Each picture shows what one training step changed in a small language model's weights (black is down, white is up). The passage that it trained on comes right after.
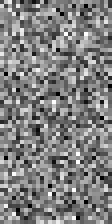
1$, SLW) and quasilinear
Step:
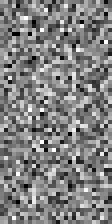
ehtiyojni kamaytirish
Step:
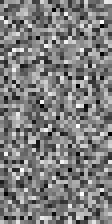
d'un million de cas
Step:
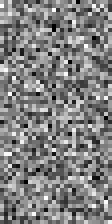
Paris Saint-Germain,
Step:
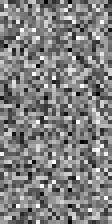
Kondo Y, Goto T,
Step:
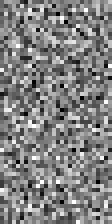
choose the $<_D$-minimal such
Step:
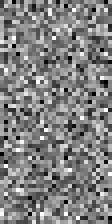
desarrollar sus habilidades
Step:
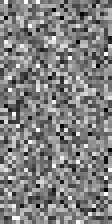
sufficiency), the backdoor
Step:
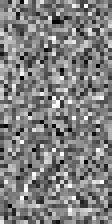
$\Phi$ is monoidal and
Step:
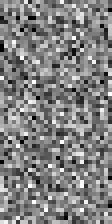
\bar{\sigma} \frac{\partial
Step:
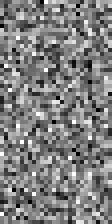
вечеринок’ [23,
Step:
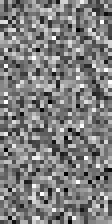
MODEL OF THE
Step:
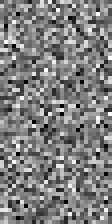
5 hijos, el 13 % tiene
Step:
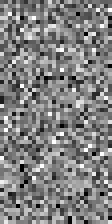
+ \infty$ and $\bar{z}$
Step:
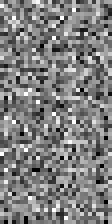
with maximum degree $\Delta(G)
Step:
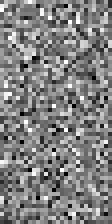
talabalarning mustaqil
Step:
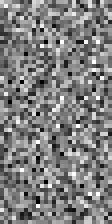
жизненного цикла,
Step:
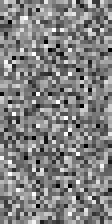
o‘ylaydi, o‘z
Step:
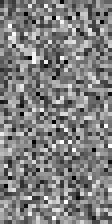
talabalarini ajratib
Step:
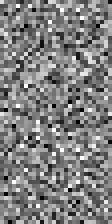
do que trazer dados além do
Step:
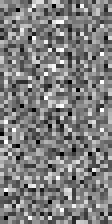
calculate $l(\bt)$ for
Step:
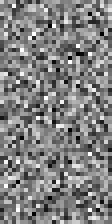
Continuous Dependence} %Now
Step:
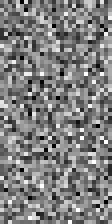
the search engines. These results
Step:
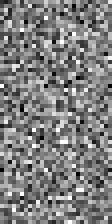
triads of biquadrates have equal
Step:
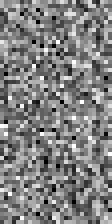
но до сих пор так
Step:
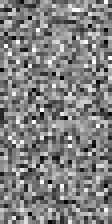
(two steps away from each
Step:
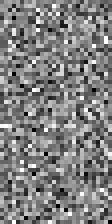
is that for non-parallel vectors
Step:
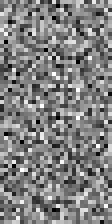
free $H_*(\Bn)$-module by
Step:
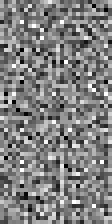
desto länger sollten die
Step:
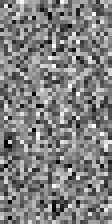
Indicadores para o AMCE
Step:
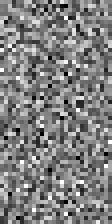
tizimlarining yanada samarali
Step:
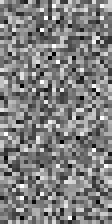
science as pornography is to
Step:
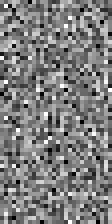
resulting initial % profiles remain within
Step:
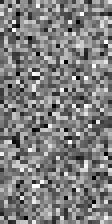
Z} \newcommand{\p}{\mathfrak p}
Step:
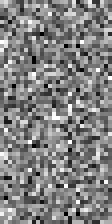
masalalarni hal etish uchun
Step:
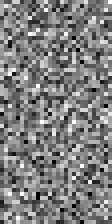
possível fazer. Ato
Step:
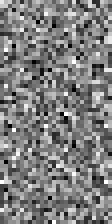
Перед запуском
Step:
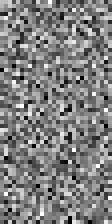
veya uzmanlıklarının
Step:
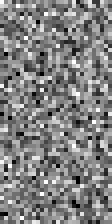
данные и спортивные
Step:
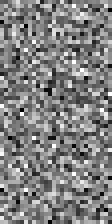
= \V{\Omega} \times
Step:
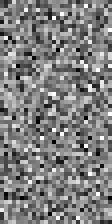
$\beta(v)$.) Данная
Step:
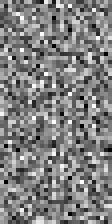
helpful commentary and
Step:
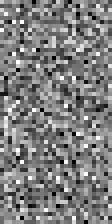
on $a$ and $b$ such that
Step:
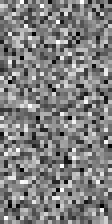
le modèle logit, la
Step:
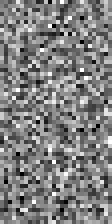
perundang-undangan di bidang
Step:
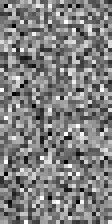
de ses politiques et ses
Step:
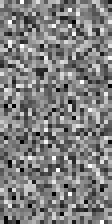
dan berita palsu. Media
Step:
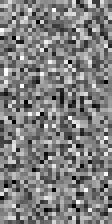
República Federativa do
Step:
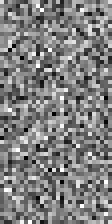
esencial contextualizar la noción
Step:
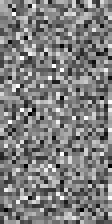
constant, the method is considerably more stable
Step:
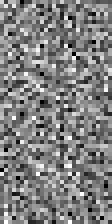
proses pembelajaran
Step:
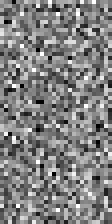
фазы в твердую
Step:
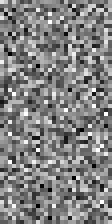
Assemblea Generale
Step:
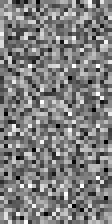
be a Bernulli random variable, independent
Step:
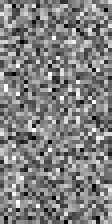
In this paper we study subsets $E$
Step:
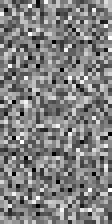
turns out the Federer's dimension
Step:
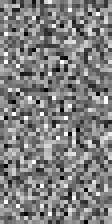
yil yulduzlari"
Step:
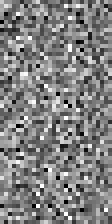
o‘quvchilarga birinchi
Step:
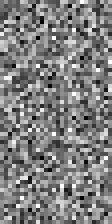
Panero, Leopoldo
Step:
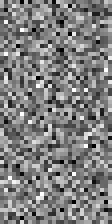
natural $\F\-$basic
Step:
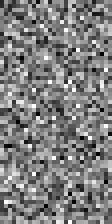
su función social. 3.1. La
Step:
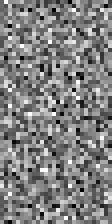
qo'llanilmoqda, u
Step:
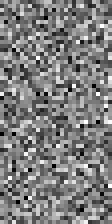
setting. Experimentally, the algorithm was
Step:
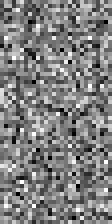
Jusqu'en 2006, les
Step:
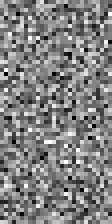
98]. În sensul
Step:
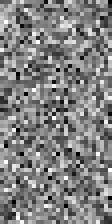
маъносида туркий
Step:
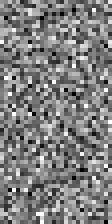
descriptions of the characters of the
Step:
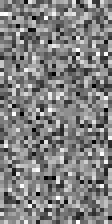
is satisfied in each of the examples
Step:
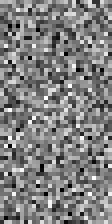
as an equivalence class of chirotopes,
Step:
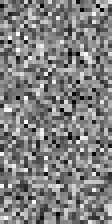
the double cosets space.} Let
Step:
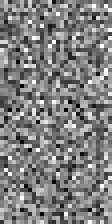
tersedia untuk menentang
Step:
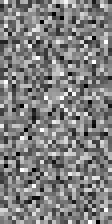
% % We will begin by outlining
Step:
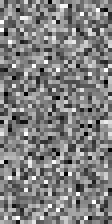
in the consecutive pattern
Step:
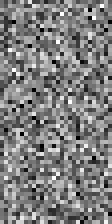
needs to have a decoration and special
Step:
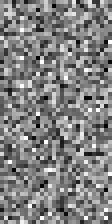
În acest context, putem
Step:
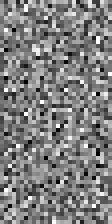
the scalar block, whereas the pressure
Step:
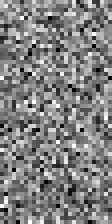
на поверхности которого
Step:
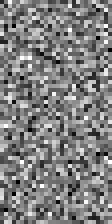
immersions extend to an immersion of
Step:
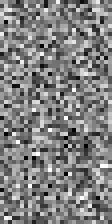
York, NY, USA,
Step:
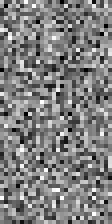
we have no analytical treatment as in
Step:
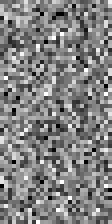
wat een code nog
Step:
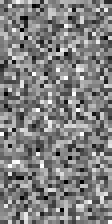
technologique bouleverse sans
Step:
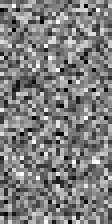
can assume $\psi$ to be in
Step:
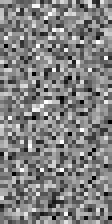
emociyalar bolsa
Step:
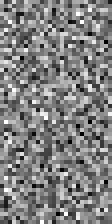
nazaridan chuqur
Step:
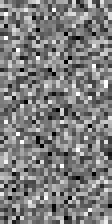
The phase velocities and
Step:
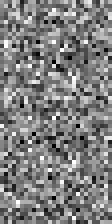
obtained from $G_p$ by
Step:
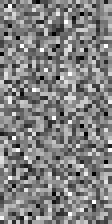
grateful to the referees for
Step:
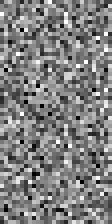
in terms of tableau} It is
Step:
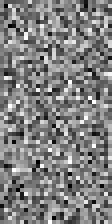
the size of $X$ goes up,
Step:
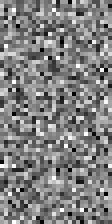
descending chain condition on
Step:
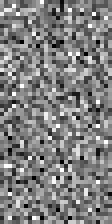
digitalizar la ciudad:
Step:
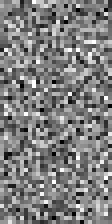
til årsrapporten
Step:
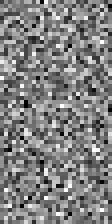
number of degrees of freedom,
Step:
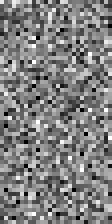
properties as those of an algebraic group action
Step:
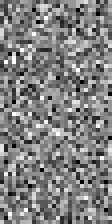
to each element of the Picard scheme.
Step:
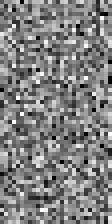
Journal of Applied Mathematics and
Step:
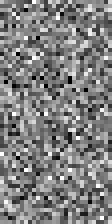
darajasi, tushuntirish,
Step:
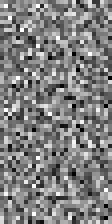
ва воситалар ўз
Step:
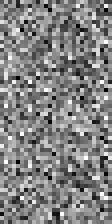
V \oplus I \subset V \oplus
